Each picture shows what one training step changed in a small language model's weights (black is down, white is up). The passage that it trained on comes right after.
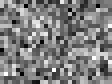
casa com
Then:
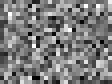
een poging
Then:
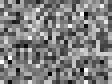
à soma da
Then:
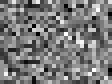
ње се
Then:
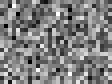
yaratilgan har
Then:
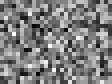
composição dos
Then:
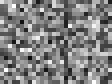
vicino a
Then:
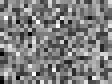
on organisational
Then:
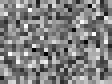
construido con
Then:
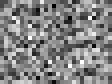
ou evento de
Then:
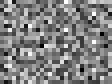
as a system of
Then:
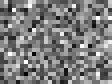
und Verbrechen
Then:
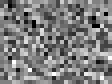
La primera
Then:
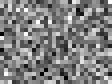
estaba en
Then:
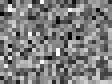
da arte.
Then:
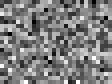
diálogo e
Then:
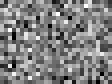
va sof
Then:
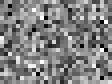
según la
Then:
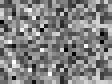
lo que era
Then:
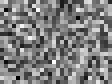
presenta un
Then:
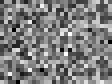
was conducted
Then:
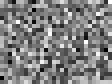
ideig a
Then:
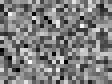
alternativa de
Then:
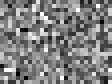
nazorat qilish uchun
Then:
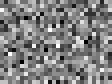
declarado de
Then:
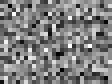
mengalami dan
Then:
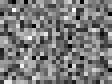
nos seguintes
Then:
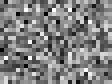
товаров и
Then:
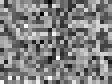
escola e
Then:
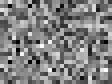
cura di
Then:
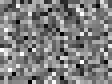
إلا في
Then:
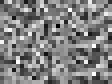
invitat ca
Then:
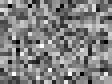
cura di),
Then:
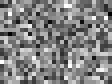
perto ou
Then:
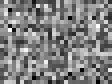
va lozim
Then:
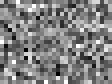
crítica de
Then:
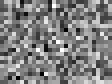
uchun asar
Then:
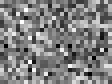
se não o
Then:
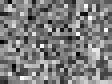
norte de
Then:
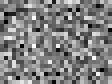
hecho de
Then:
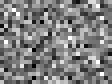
cuales deben
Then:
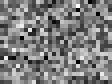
Sie war
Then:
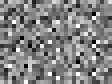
and Road
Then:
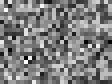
da derme
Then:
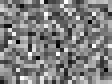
a elevada
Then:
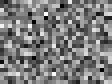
creencia es
